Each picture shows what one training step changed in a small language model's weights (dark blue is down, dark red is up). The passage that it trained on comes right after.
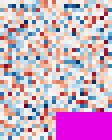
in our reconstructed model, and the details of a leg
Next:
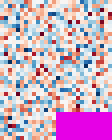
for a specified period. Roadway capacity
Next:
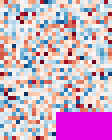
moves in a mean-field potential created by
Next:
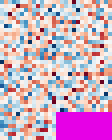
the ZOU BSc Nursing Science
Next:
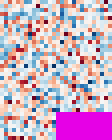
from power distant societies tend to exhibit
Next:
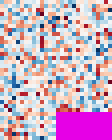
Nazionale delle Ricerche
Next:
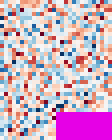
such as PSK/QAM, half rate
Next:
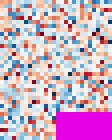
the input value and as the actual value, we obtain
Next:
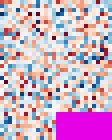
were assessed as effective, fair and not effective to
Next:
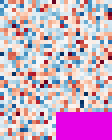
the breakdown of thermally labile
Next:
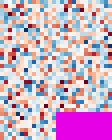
significant impact on employee engagement. Internal and external
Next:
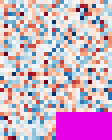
the two lattices are in near coincidence if their
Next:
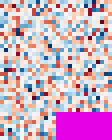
understand those problems more deeply in order to address them.
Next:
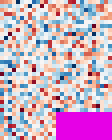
automaton, using a scoring model to choose
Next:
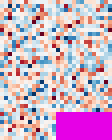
recover during later denoising, its health
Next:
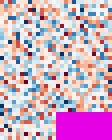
of interest The authors declare that the research was conducted
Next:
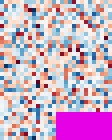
potential government wastes and spending, highly
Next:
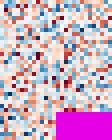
pointer states with equal weights and no relative
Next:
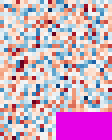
hydrocarbon resource which became accessible through
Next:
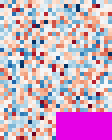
obtained using the following scheme: $$g(x)
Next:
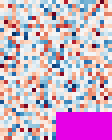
on the floristic wealth indicate to us that the
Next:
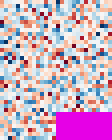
specimens and does not show statistically significant differences,
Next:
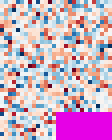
reveal severe proteinuria (>40
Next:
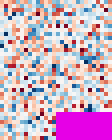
U.S. Office of Naval Research
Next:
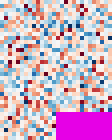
during the beginning half of the oscillation period will
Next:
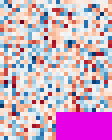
rice leaf agar. For the purpose of this
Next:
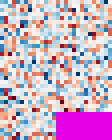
If no other class exists within a certain group, then
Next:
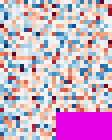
database workflow: transforming a "raw"
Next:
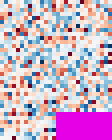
\varepsilon^{\mu \nu \alpha \beta}
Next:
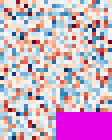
be treated in good terms. He states that instead
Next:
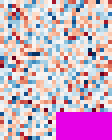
healthy children, the IgA content was
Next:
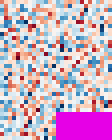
RMS contrast as $C_{RMS} =
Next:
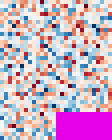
that abnormal morphology is related to a higher amount
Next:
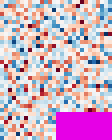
Chang} \affiliation{Department of Physics \&
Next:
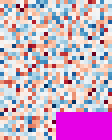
the complexity and number of gestures she
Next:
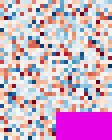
revealed that they understand the process that informs the
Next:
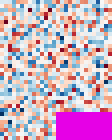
results, we hypothesize that chloroplastic
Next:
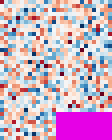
has its own strengths and weakness. Therefore, language
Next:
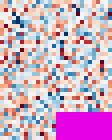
and regulations. Ethical responsibilities concern
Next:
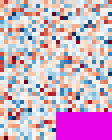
medical formats, or legal
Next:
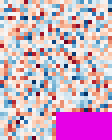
density has decreased by a factor of 2 from
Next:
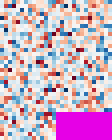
\begin{equation} \bar{A}_i
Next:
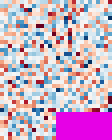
*Cyberspace Safety and
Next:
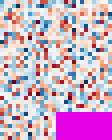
(Deodar and Pine) and oak
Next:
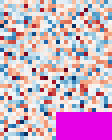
frozen vector multiplet, eq.
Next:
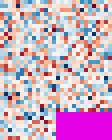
bonding due to common socio-cultural,
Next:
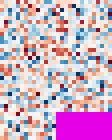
53 hierarchical process, where the
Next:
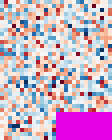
Being more directly connected to the evolution of
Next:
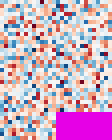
structure of hadrons over a wide
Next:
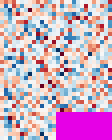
could not meet the requirement. In this paper, a
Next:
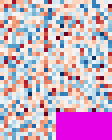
in rural Nigeria. *Gender and
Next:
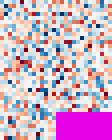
a fair way to reward people working on
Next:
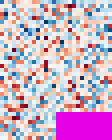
and especially among the sexuality active women. The
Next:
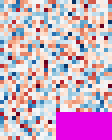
and should be started early along the spectrum of decreasing
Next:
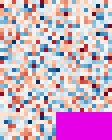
treat cytomegalovirus
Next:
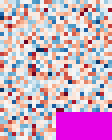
avatar and its companions move to a
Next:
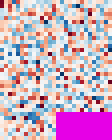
an unconscious desire. Freud
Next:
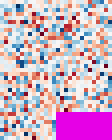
in each classification separately, where the maximum probability is
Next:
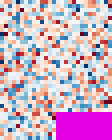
in SI era as well as in CI
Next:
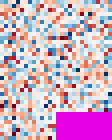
inner product between two complex-valued sequences
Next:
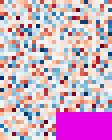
vision and the outlet to see the world. It
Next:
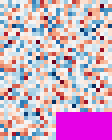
that enhance cognitive, language and social development.
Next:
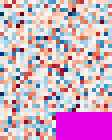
velocity field, i.e. including the fractal
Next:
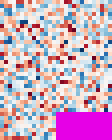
and QD2 without (dashed lines) and with
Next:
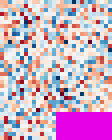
of ions in a vortex state are expected to
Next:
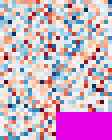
behavior of product-based operations offers a more stable
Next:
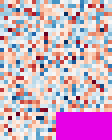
and liquid phases via the vapor quality
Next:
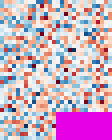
Y. Li, A. M. March,
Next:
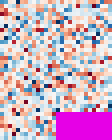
this costly process is often preceded by extensive
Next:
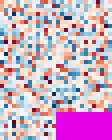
in Palatini approach, this scalar and variations
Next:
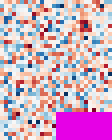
measured in soil samples using standard methods. IDW,
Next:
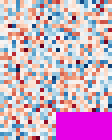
staff list. At the same time, the probabilities
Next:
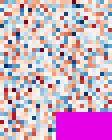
four questions (Q1–Q4) were designed
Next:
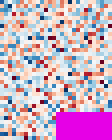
the same. What is google
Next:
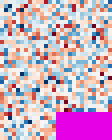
descending tubules of the nephron
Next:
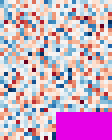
– the trade organizations – the
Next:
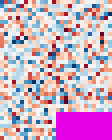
and means of processing, they shall be joint
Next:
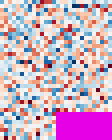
in the below threshold regime, showing that this system
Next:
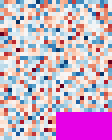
be, in principle, very powerful to
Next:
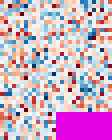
pregnant women. Tailored educational
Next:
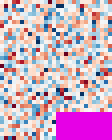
rebound tenderness. In a
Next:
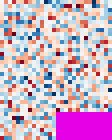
[2] Joint Institute for Computational
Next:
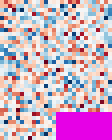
: Development and validation of a new multiscale
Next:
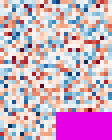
gauge invariance. We will show that, in terms
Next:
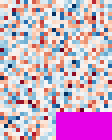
starting from 100 ps to avoid the initial
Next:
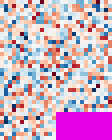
(*digitata*) protrusion of
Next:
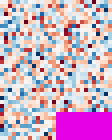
(Ishtikhan district
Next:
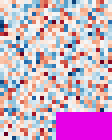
of the Ministry of National Economy of
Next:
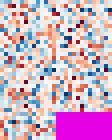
funding from the Swedish Research Council
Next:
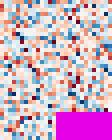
draw requirements for human patient umbilical
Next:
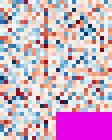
of business, design and technology. Aalto aims
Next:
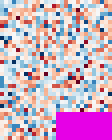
data of the examined specimen match with the
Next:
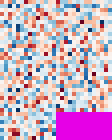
(modulo $N$) the same constant to
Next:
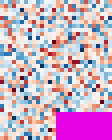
children.* Pathology of the digestive
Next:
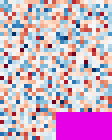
technology PA exhibits two important limitations that prevent
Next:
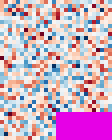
near maximal mixing between $\nu_\mu$ and
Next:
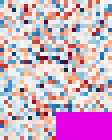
Cateano's equation of heat conduction, and
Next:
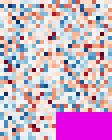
the question: "Overall, how do you rate
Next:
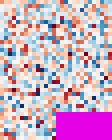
Fields) OR “hypertonicity”
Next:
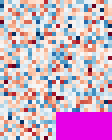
assembling the SuperNEMO
